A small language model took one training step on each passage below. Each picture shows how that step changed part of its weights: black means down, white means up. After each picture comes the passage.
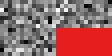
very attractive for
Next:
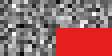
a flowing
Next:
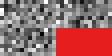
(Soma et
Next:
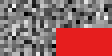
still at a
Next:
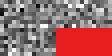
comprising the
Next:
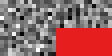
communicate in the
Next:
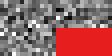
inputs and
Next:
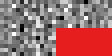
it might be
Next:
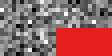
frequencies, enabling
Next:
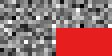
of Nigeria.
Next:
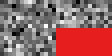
practice? No 11
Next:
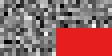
har birida
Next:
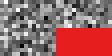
size and mass
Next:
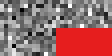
activities in this
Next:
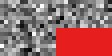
IFC) pelo
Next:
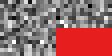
a management profile
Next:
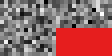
by the potential,
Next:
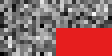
to stay
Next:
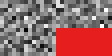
with the skills and
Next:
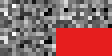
the nuclear mass.
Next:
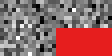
four dimensions making the
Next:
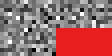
les avancées
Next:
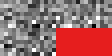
titration curves,
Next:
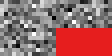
impactor. The
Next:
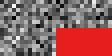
having $2
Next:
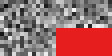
economically and it
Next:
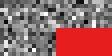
у справі
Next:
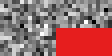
estaba en
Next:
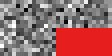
isolates was
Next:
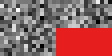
different levels by the
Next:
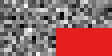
containing 5 m of
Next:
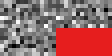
and interviews.
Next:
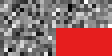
its diagnostic
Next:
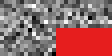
1). All sites
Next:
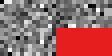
deemed suitable
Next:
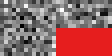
mass of the clusters
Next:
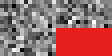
если бы
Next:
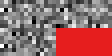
to organize domain
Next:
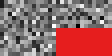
of the K2
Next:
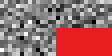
in (a)
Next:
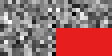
je jedna
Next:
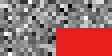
strategiile pe
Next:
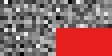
one of the fundamental
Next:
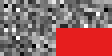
a range of
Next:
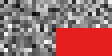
a marqué
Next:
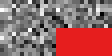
hole radiating at
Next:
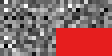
study of its magnetic
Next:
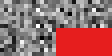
to serve as
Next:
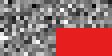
function grow and this
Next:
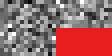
provide alternatives where
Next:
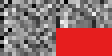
enact is one
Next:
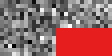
the throughput caused
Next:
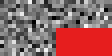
get a relatively low
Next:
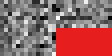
the four cuts
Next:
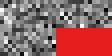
the basal
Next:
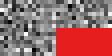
for practicing
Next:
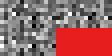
1); an applied
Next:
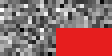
scale formation,
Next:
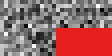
Instructional and
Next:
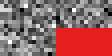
scale in frequency
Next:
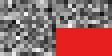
characteristics. The
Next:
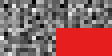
as $\Sigma$
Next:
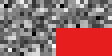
that are independent of
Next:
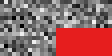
damage of the
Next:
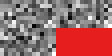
was conducted in the
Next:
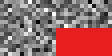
associated with social
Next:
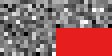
to p. This
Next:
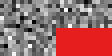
it, but it
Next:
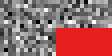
proxy for PF
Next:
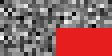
So, after the
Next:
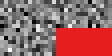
referred to as
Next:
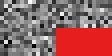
stem form the
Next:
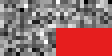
University, in 2004
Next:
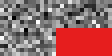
strong transitions they should
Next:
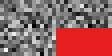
should be below
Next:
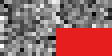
entre ellos;
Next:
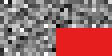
and is open to
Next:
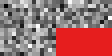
du taux de
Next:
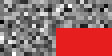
have been employed.
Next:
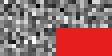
variables that functions as
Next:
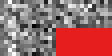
Saturation curves
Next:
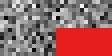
is designed with one
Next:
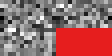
established several constraints on
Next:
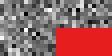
collected by visiting
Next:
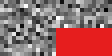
situation in conflict
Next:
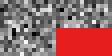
computation time over currently
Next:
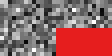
allowing higher spatial and
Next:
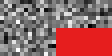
scores. It also
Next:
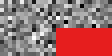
que o efeito
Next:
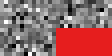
of dust and
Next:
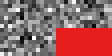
and develop systematic solutions
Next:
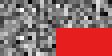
include gene sequence
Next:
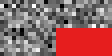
distances between
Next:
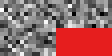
find out whether the
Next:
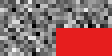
procedure described below
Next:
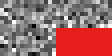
there is some evidence
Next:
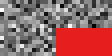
are necessary features for
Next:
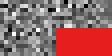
M. equation were
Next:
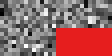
FAIR -
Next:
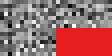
CSL model
